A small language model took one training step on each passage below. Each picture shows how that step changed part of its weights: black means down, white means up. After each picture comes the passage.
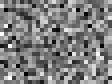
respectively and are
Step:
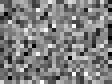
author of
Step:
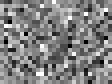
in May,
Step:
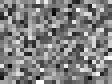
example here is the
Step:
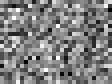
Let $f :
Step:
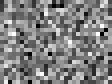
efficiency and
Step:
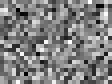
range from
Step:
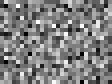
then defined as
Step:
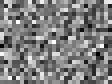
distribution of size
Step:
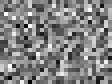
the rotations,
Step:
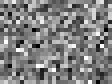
continuity of
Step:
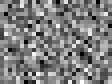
correlation structure
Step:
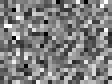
the ecological
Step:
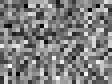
A standard curve
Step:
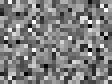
are constantly
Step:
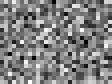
compared to non
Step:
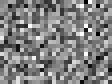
story of an
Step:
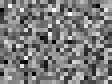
products has
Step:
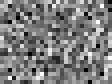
among peer
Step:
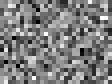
differences in
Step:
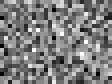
of interval
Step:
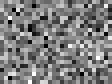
\i in
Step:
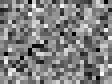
(the exact
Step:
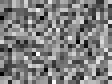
of the question
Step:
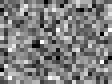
asserts a
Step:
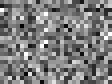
lead to wrong
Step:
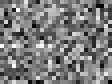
On the other
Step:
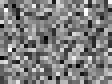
were replicated
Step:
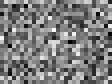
region of the
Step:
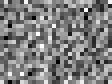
to show that
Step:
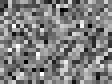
Patients who
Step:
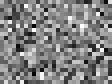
regularization from
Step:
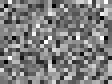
even until their
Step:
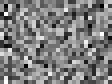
invariant of
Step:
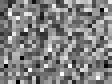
all $n$
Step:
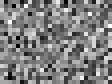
observational study
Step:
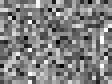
the deep
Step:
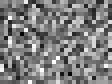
$N$ is
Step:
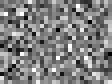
supported by
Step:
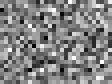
stands for a
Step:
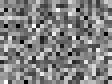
0}$\ defined
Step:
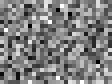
true for
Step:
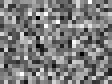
of Justice
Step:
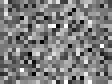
said to be
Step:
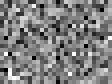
and if $q
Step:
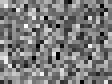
\ee Hence
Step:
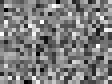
events are
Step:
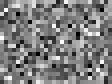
and root are
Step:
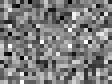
by Birman
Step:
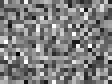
to capture
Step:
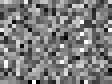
is easily
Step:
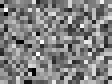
studied the
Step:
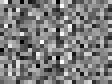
m$ and the
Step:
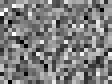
and so the
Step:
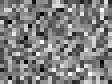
the same number,
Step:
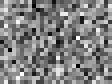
x \rangle
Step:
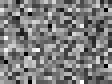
edge between two
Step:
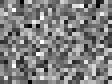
other formulations
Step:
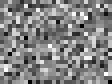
an analytical
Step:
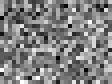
only with those
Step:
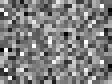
following inequality
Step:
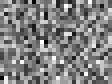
A in order to
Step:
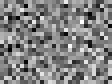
particular, matrix
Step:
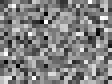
difference in
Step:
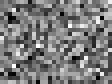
it hard when
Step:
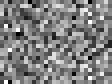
of OS and
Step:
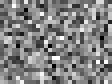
the restriction of
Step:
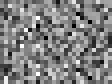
in choosing
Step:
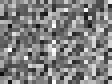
of such a
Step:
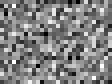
which it uses
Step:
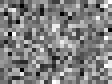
board is
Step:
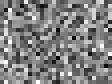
$X$. Thus
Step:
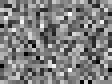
test integrals
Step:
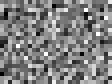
of these maps
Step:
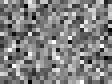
complex surface of
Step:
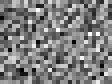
of the country
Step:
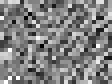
solutions of the
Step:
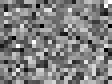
general is termed
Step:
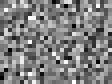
to draw
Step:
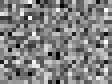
nor nowhere
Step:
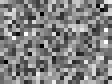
very stressed
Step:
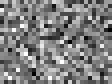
review work by
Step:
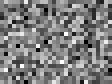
is responsible
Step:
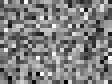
to increase
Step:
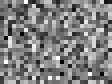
$S$ is
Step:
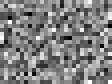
design of
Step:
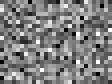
cm above the
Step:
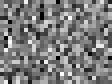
$u$ and
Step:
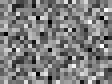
determination of the
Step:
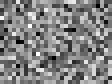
compute the
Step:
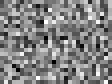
as a face
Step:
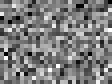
maximum, for
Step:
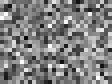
a wide
